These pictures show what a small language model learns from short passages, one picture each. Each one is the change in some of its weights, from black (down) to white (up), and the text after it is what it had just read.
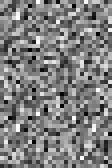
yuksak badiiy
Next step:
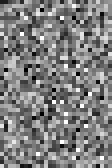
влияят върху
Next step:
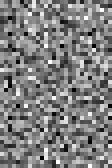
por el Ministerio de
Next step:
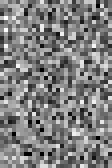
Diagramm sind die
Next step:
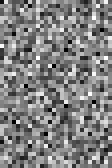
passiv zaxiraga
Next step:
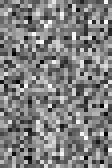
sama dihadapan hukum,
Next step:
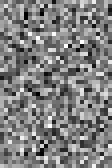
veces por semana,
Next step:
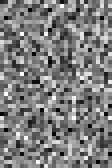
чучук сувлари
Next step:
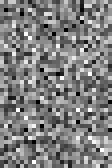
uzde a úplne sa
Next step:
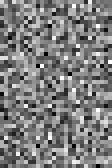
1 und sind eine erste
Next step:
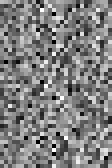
ularning har biri bilan individual holda
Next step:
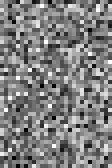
la isla de Cuba,
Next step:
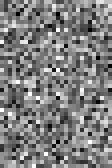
có i di pé. M:
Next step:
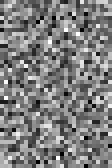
preservação e recuperação
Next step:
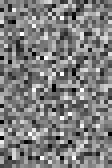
обмежити кількість
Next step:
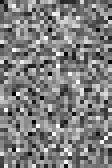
taille de l'ensemble
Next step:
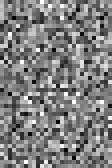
Основой этого вида деятельности
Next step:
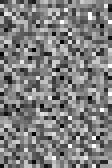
θέμα της
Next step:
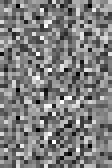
and the role of culture in this
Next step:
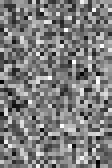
In het voorgaande is de
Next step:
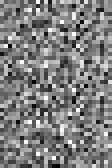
регулятора вологи та
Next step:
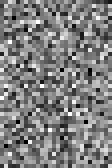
futuro. O que pode ser
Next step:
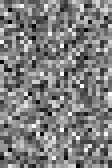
спори. Крім
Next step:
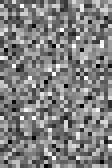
черед). В концепции
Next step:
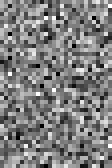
se cumpla gracias a
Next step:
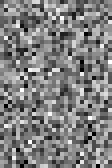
Институт Физики
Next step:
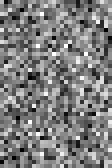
jihatlari, xususan, uning
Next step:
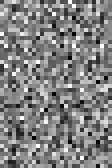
обозначение соединения
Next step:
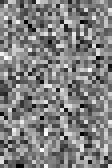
ommaviy axborot vositalari
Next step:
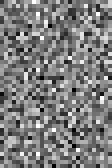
которые в настоящее время
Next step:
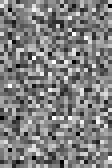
en 17 centros diferentes. -
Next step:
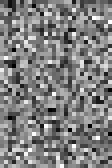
e setor do Centro de
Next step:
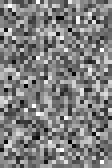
magistrados y administrativos-
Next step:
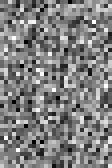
de cacao, están
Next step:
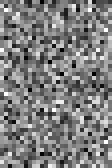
zehni ochilganlarga
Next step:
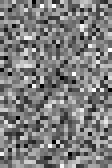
introducidas por la
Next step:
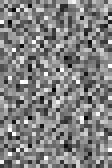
professor Toshkent tibbiyot
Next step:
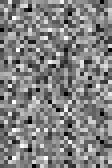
pourrait être évitée par
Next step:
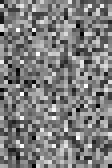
функций. А.В.
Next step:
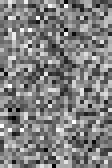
Mediação Escolar e
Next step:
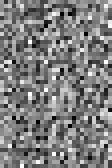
وإن حدث
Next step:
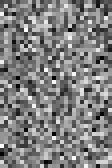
possíveis ajustes na
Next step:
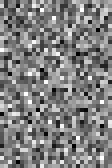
также соответствующие суммы
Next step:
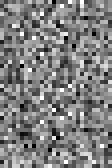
системи поточного контролю
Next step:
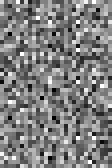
„Kantianer“ an
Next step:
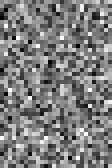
Bittencourt MA
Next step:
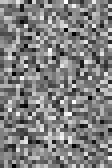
que emerge. A
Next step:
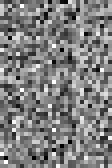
Окремим напрямом
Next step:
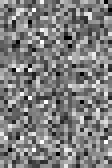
pediátricos, este
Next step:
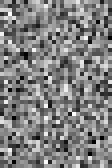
Davlat xizmatida xizmatchilarning
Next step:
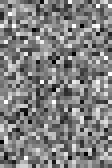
poco una novedad,
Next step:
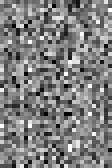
orqali inson qadrini hech qanday
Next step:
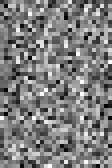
- 5.Шведова
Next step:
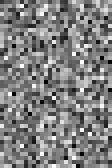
войны. Москва
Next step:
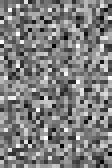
of Poland. *Polish
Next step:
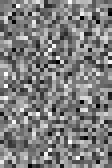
relación entre una metodología simple
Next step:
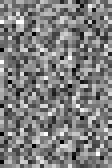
олди олинмаса,
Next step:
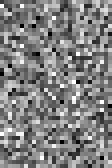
келди. Кеч
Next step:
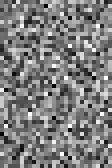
posteriori, dans des
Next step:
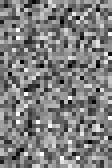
de Panamá,
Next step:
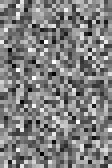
no website do
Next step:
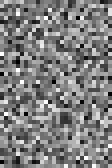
Koogan S.A.,
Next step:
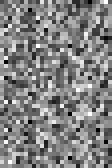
muvozanatni saqlash
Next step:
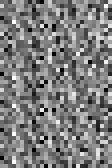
راستاست و وی
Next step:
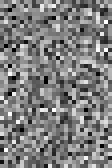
indícios e provas são
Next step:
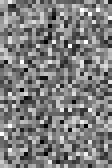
durante un lapso de 12
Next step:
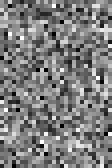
o'tmishga borib
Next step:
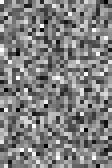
graxo insaturado
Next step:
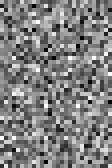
salvo os núcleos
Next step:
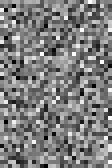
IL-2 T va B
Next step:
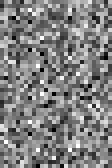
shu yoshda odamda
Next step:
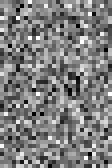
madaniy kontekstda ham
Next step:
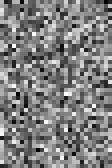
O'zbekiston Respublikasi Prezidenti
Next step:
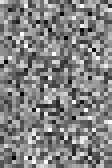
todo) e com autonomia
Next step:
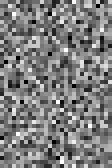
não só para reduzir os
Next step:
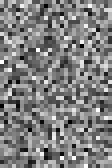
forma de incremento, também
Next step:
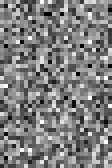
shayır ómirdi
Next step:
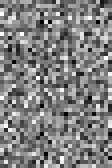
пов'язане з використанням
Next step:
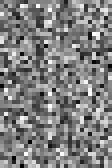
uyg'unlashtirish 20%,
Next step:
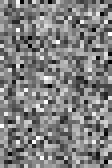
Nety Hermawati.
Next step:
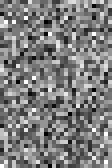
kiritib o'z
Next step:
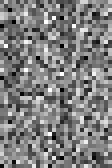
Management*. Norwood,
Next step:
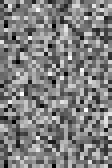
- SUKABUMI
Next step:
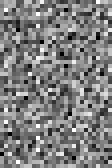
de evidências que usualmente
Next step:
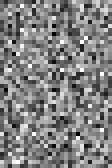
орқали тезлаштиришдан
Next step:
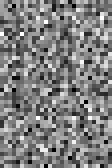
восприятие в сознании
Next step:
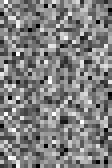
olishlari uchun imkoniyatlar yaratish biz
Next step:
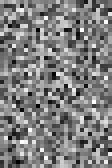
Indikatoren für
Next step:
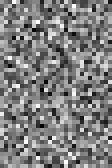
Como hemos dicho
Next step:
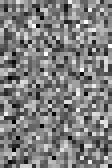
jongeren? Met de
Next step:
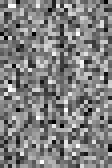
xalqining ardoqli va
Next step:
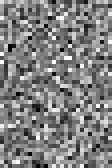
of mobile banking services.
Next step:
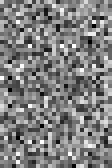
se popularizado como
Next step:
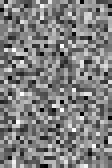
aplicados para a empresa objeto de
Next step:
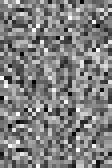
innovative research. – 2023.
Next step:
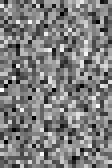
va moliyaviy hamkorlik, tashqi
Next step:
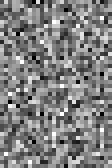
ўз жонига қасд
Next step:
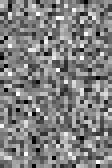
ser artigos nacionais
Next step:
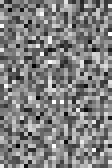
«О градостроительной
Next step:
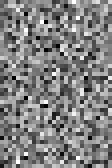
sólidos e drenagem
